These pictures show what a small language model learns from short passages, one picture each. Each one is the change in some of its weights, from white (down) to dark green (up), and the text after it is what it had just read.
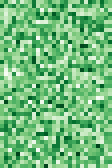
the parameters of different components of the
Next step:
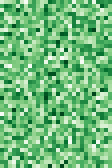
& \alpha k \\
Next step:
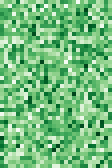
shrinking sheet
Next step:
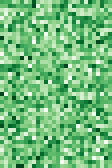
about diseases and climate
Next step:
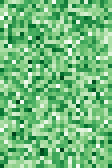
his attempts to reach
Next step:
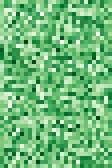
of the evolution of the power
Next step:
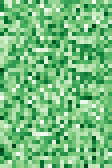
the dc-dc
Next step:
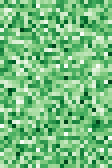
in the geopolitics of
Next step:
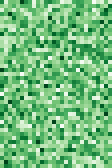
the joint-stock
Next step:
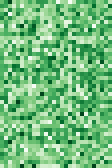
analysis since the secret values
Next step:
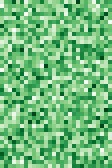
will be registered by low-
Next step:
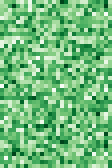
manage, and communicate the
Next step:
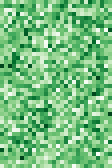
of labeled data. We
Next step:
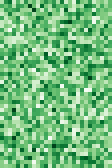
Chi-square, F
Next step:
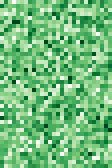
also reduced the total lead time.
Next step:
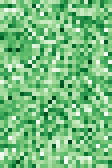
east to west and
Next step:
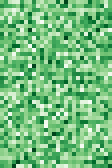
testing by this method. The
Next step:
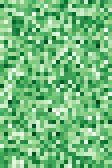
global port interests The
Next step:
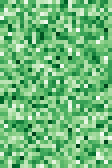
primary interest in this work,
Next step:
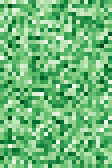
artificial intelligence
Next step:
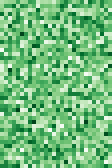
and P_2 between two strong
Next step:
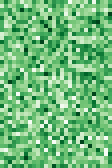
beams was 400 mm
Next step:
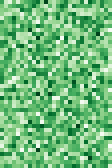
These processes make it possible to sustain the
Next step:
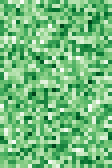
early twentieth
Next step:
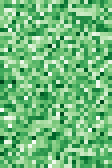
of what Sapp has more negative
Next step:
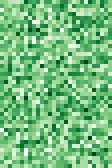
Fig. 3. Level of quality
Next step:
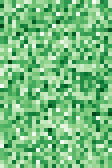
arrivals, an increase of
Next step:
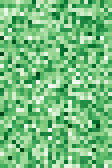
forests under climate
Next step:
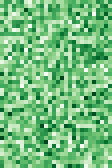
was indefinitely
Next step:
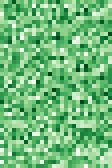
When viruliferous
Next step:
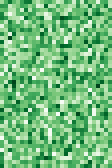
blue coloured
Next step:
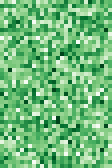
pest within an area after
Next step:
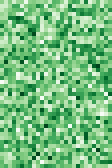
efficiently allocated the
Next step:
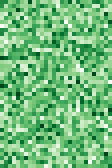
this to include indigenous
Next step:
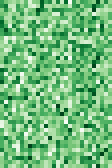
on real-world experiments is
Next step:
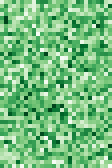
in Ukraine - what
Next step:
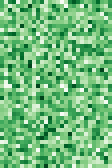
ve Kategori
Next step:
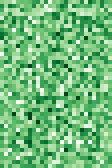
educational principles of the
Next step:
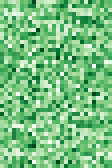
variety of goods,
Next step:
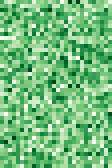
3D software based on
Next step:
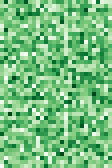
a lower parallel media
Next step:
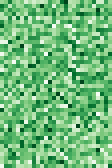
and have noble morals.
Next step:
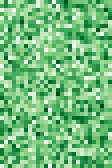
case, some rules and
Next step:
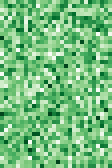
for a relatively large part of those
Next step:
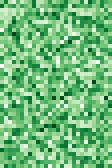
the degree to which the students
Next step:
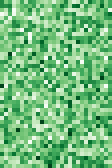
trade, the top two
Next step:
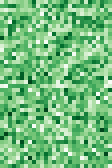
vegetated areas. To
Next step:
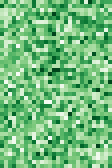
the substantial effects which the
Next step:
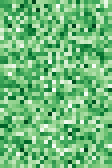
ψ_r , and their
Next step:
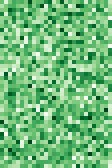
solubor, respectively. The
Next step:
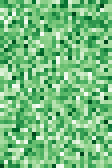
to construct a general question.
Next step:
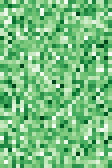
mental patients expected from
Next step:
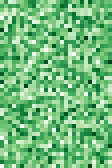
political commentary,
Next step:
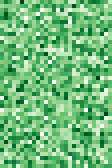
[LP] Pattern
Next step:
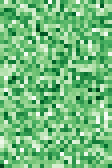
aware of reducing their energy use
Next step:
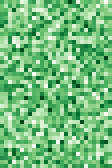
effects of starch paste on
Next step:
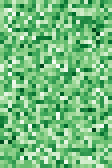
of the results, the following will be
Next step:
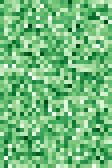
two opposing ways:
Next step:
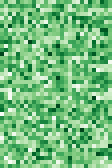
innovative approach to
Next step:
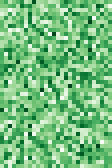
with learning disability in reading.
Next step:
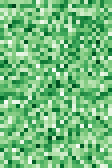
as a central point of contact
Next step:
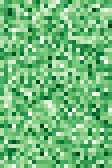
notation" is used to
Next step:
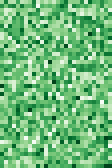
in small hospital.
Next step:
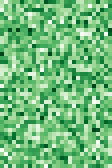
done so that user can
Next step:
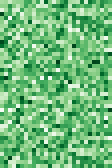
2022). In order to create
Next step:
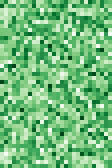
the history of thought is
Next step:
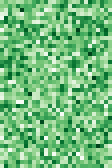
invests charges from the
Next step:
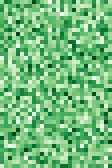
and risk factors of chronic
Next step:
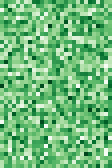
and paper because only 1 kg of
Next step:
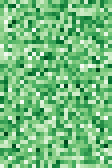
a lower cost and remaining 10
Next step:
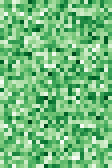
represents the magnitude
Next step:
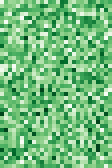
bed for the plant growth.
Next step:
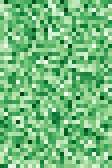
AnnAGNPS power
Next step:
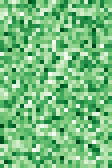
does not raise my
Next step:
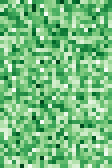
the questions asked in this
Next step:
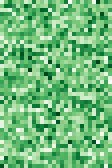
since it focused on the policy
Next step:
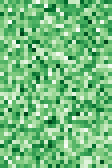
using the ANOVA method.
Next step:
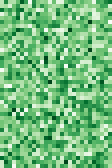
E-commerce HMM
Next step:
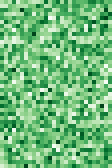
probable reason might be
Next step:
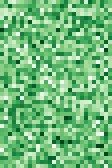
it becomes essential for
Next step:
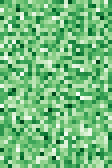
atmospheric flow field,
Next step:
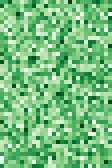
contributions Metaphor for a
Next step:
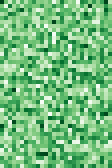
several places that function as the
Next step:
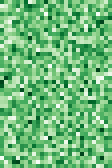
The teaching staff should
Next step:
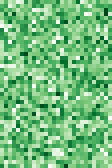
4 at 1 (testing the
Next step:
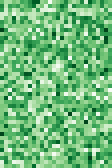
environmental policies aiming at
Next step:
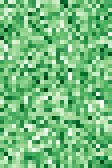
in traditional way, in which
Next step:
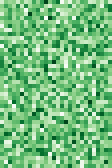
Organisation F with a
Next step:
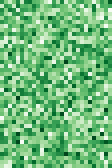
embedding of
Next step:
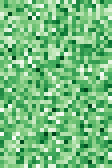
Nd mapping;
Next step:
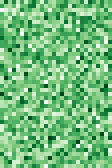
higher than 1.45 to
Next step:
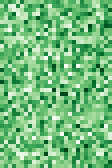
CVA, BA or any
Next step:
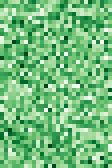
most elementary patterns were
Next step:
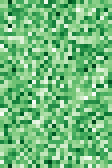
Switzerland – and
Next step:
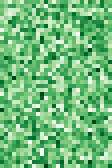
In 1975, excavations
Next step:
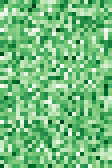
potential food resource due to its high
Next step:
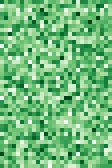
IT departments. The
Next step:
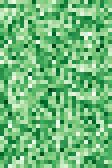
language. “The purpose
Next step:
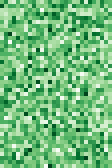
the DH population addresses the
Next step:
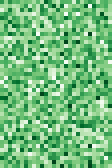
in September, with
